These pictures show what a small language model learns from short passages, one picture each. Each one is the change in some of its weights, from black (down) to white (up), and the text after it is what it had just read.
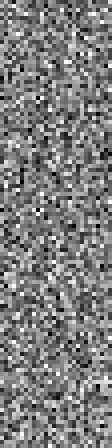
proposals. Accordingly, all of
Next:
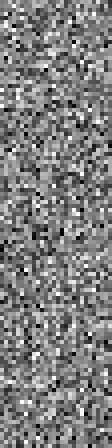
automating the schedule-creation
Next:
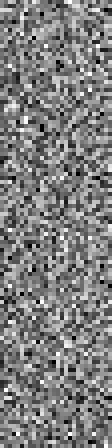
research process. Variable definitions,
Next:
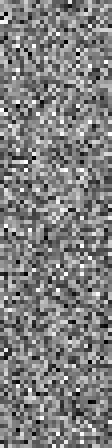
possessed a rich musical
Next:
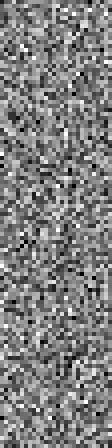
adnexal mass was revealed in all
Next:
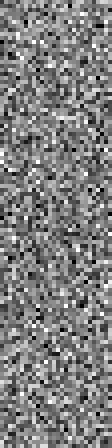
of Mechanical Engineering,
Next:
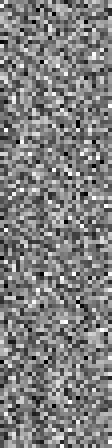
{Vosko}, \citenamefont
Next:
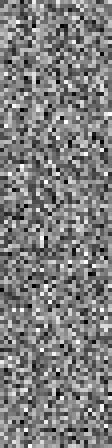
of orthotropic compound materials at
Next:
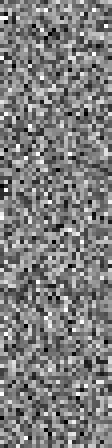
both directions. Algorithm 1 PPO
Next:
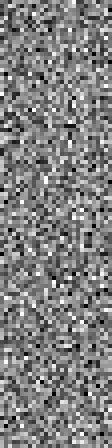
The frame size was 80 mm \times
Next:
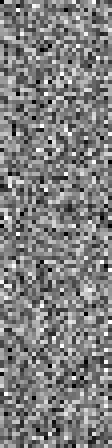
483 adopter of improved soybean
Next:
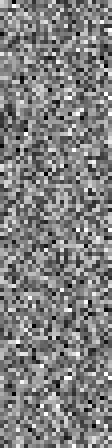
produce a lot of heat.
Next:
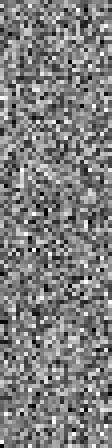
to 13 years suspected of having
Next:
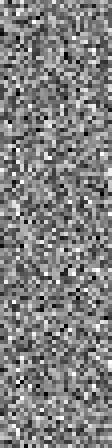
has increased significantly since listing, primarily
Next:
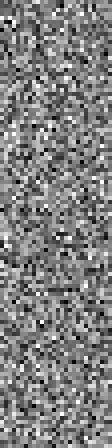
of wildfires. However,
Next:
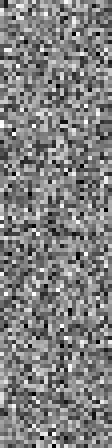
cooperative learning in the following way:
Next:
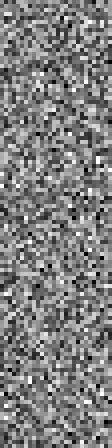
weeks. The questions of focus groups
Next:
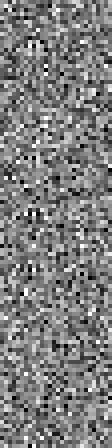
other wooden structure from the damages
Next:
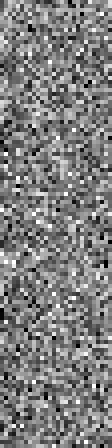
a new probability $g(e_i)$
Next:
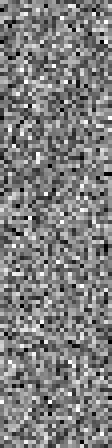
meson mass shift or chiral mixing
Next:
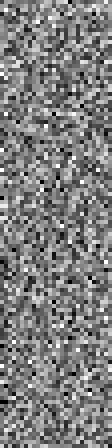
conclusions (integrating top-down and
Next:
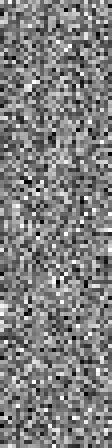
r^2}} has a ``naked
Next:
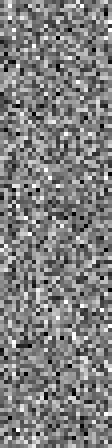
of coronary heart disease in
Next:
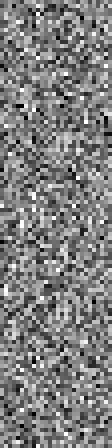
of General Relativity, the
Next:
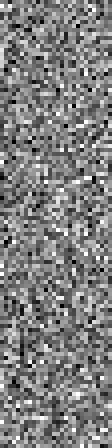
\\ $^{3}$School of Physical
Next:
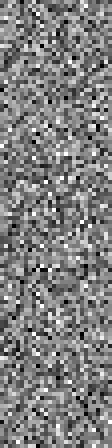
of energy. The solution of this equation with the
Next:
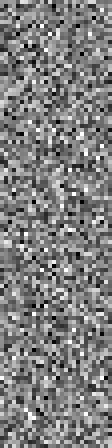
to the original parameters. It appears from the
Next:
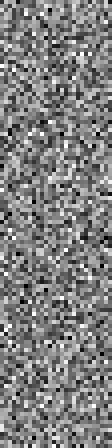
control circuit is then connected to main
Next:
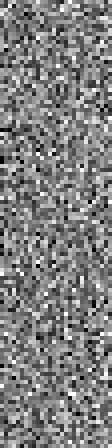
protection of SADC and South
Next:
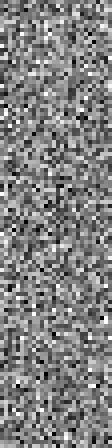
aspects of the educational process (the
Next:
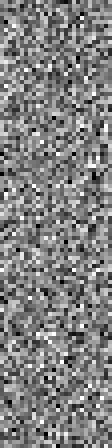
progress in computational power and methodology for
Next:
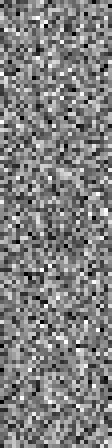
(5) The number of constituent
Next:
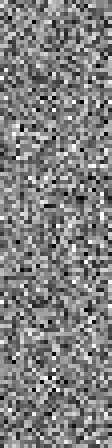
as a source of instability in the region.
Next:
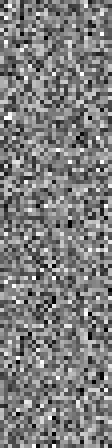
the centre of the star at the time of
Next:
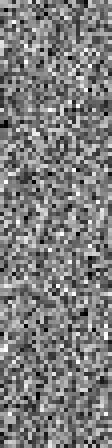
support informed engagement with the
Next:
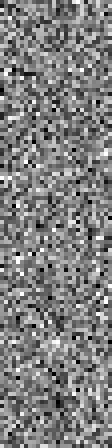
graph and is computed from Ω .
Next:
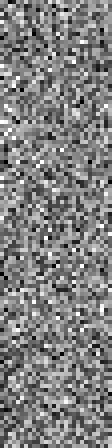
(CCfD) logic, more directly
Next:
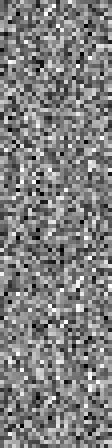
correlate with expression of both UCP2
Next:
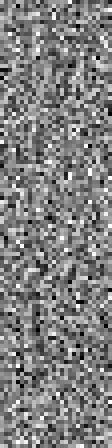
closed, the diplomas remain
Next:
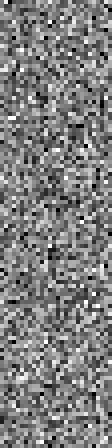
putatitive planetary mass object,
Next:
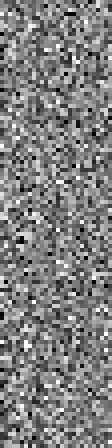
It is Hadamard because it
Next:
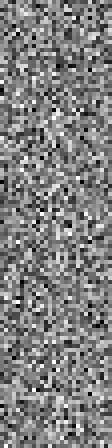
increase of the content. This is because
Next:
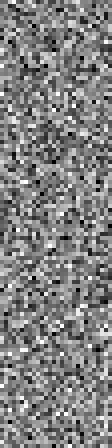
detector and the DC gas can be studied
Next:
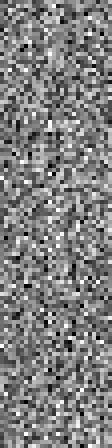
model created with the entire feature set
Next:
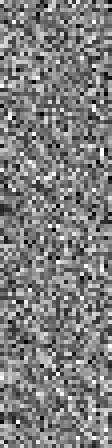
the analysis plan, and QY undertook
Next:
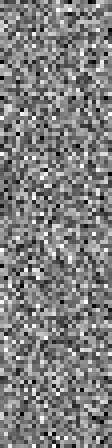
This is of particular interest for the selection of
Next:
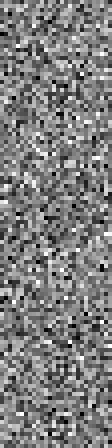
area. Since the simulated metamaterial
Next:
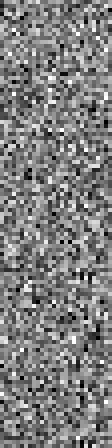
computes top-five and top-ten
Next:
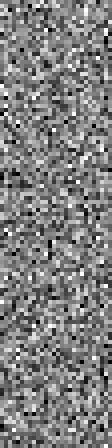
We use a $p$-quantile
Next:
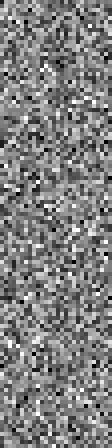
the metastable state. The upper bound of
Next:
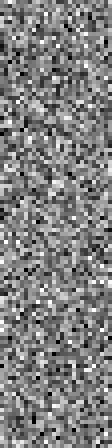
[40] C. Adamo, and
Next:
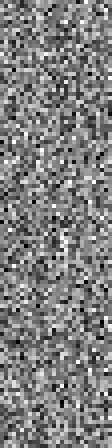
improve patient outcomes, service efficiency, and
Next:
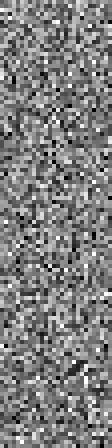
an authority unit, and to
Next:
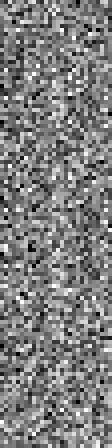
\rangle $, $C_2$ gives
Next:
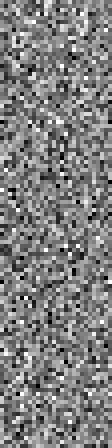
Table 2. Influence of temperature,
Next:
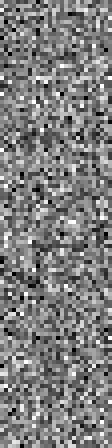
flow (sulfuric acid
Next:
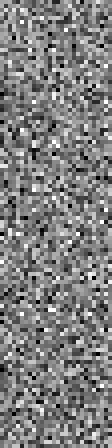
matter using $V_{low-k}$. A
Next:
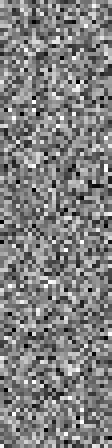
the IRAC fluxes. This opacity source
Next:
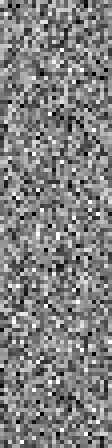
Originally developed for binary images, the
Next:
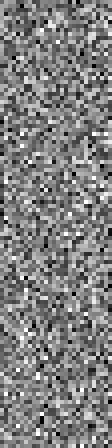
examined across the tree of life [1],
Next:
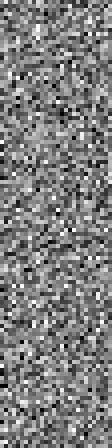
intentions (Krueger,
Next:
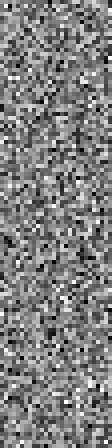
total number of employees, total investment
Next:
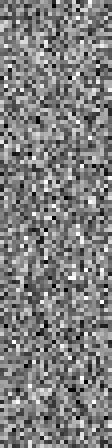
long time that instantons play a key role
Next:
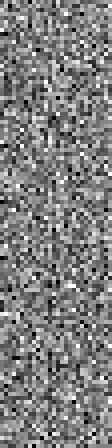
ratio of the SMBHs. Our
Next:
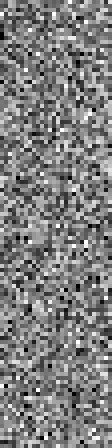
$(A,\phi)$ consisting of a
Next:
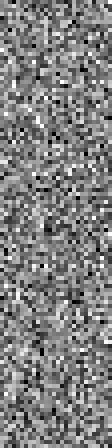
survey to fill that had questions on knowledge
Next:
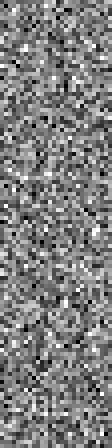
formulae $K$, their values sum to
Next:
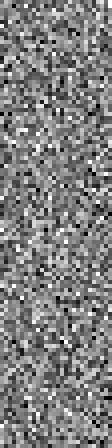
The bottom graph in Fig. 4 shows the
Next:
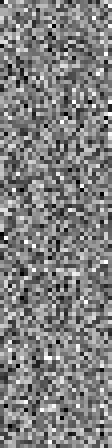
abilities in adolescents, paving
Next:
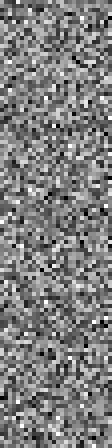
the end of the lab report? As the
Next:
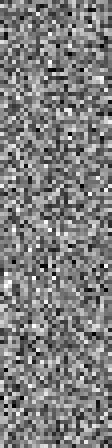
the step when terrace has width of one
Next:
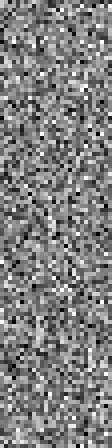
status, and angiographic findings were reported
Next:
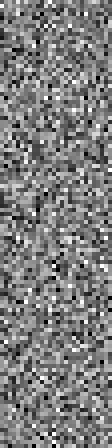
are blocked to the virulent
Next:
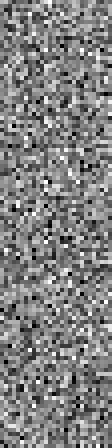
statistically significant suggesting that countries with higher
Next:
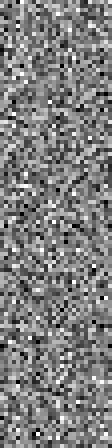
maximum number of REs capable of
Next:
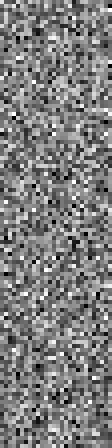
bare vacuum energy density varies from negative
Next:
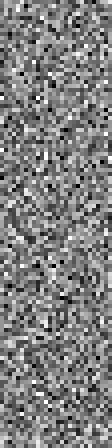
quantization approaches. A notable example is
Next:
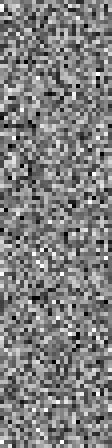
Single-Centre study in the
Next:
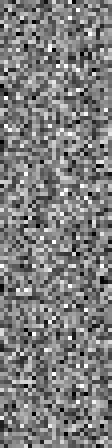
first maps a set of $NM$
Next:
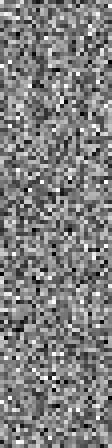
available soil or the soil on which
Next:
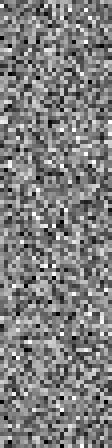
the latter restriction. We describe a
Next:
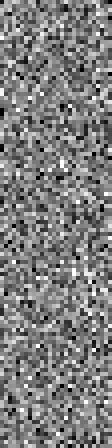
boosts as \begin{align}
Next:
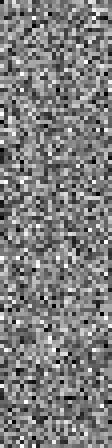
by LLMs since they are highly
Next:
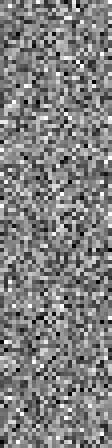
current problems, such as low inclusion rates and
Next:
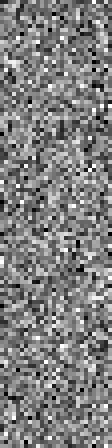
Within longitudes $\mid l \mid
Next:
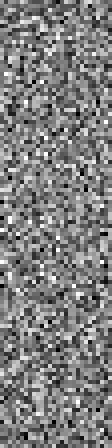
fundamental domain of $\Gamma$ is defined
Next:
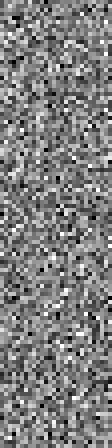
against oncological diseases. In modern
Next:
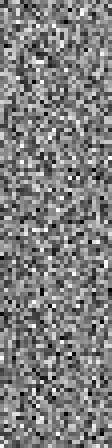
of the pressure-dependence of the
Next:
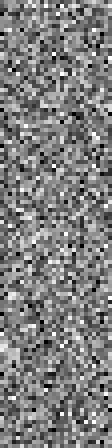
\over {dt}} \hat
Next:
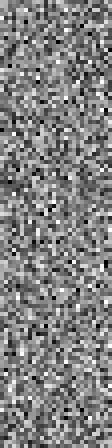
the outcome from two workshops with
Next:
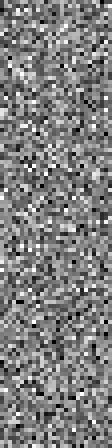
energy $E$, which is given by the
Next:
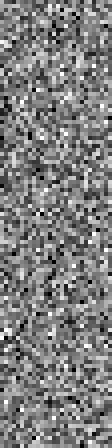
consumption. The strategy adopted is based on
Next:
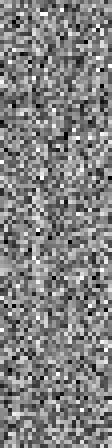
fictional characters. Based on the
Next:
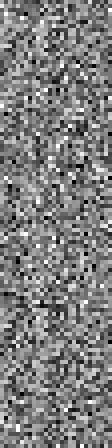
modulus but they have opposite
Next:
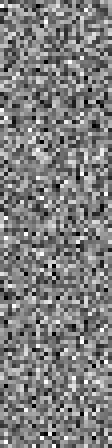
represents the best fit line to the data.
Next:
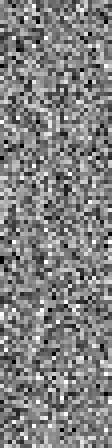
this highly inhomogeneous superconducting
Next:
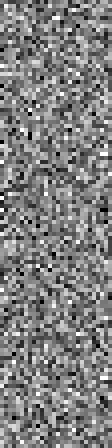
or in (D) RBCs
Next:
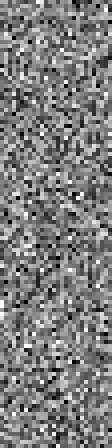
these are long-range interactions.
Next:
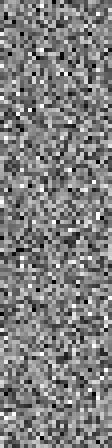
The image is 10km wide and
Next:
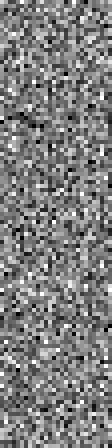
compared to the analysis results from those in the control
